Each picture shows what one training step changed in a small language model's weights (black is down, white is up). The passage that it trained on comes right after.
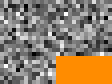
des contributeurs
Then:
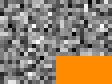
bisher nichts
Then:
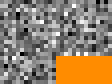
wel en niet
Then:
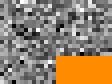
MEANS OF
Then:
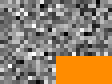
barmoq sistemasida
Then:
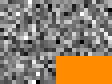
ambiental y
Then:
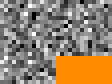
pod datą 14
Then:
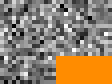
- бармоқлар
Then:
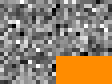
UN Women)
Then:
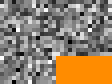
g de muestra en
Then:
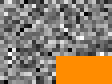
parroquia de
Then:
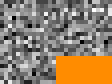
ob'ektivligi bilan
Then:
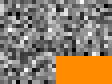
ad così
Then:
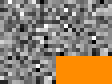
la dinámica de
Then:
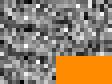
comprometer la
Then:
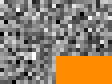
kasb etadi.
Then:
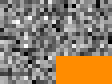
bo'lishi bilan
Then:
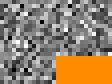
de castidade.
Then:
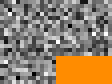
області та
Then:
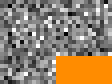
demanda mensal
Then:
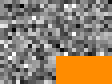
diversas partes
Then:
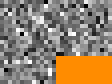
– und die anderen
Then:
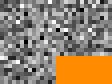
dos rebanhos
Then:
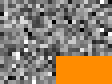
PICO formulada
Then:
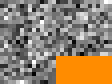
of the entrance of
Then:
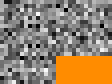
Rights) a
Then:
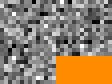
й ночами
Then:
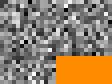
idoso** .
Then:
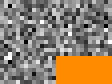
Este régimen
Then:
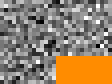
і відправляти
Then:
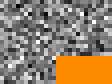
sendo expressa
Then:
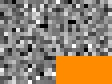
на рельеф
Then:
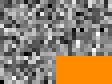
that support
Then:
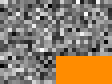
инвазии в
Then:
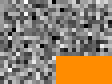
с южными
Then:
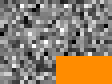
chiqarish sohasi
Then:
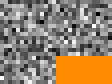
унинг ўзи,
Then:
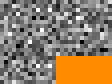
2. Конрад
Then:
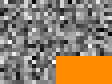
каби турли
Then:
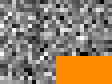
This paper
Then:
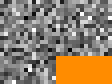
uchun 50 yosh)
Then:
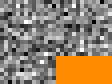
for Scientific
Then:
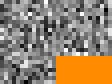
of the eyes and
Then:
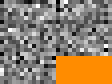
como una competencia
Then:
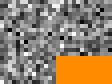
von April bis
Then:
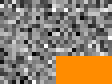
de werkelijke
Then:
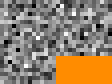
payt ravishi
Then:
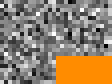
obekt yoki
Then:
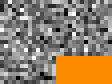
8. Spiegel
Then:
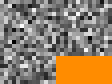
responsable. Un
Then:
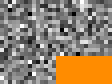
деца се
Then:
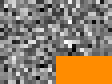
ya'ni gul
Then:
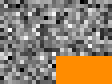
de lactate
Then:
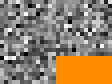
A gestão dos
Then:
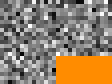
e a abundância
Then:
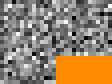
en Dakar,
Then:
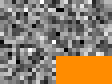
sifatida bir
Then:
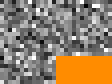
non è stata
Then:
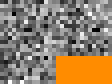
tarzda chop
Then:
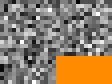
қилиш рад
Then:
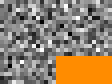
млн т, в
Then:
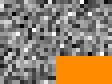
no conselho.
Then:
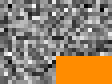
se refere como:
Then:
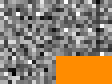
la globalización
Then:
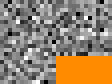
política estatal
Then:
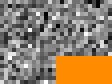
apenas alguns
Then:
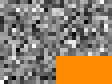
umumiy holda
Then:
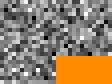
de decisão.
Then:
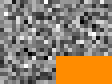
purulenta ou
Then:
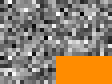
de ambos se da
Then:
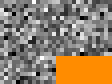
Growth and
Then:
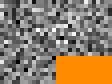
ko‘p va eng
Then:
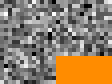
frontera con
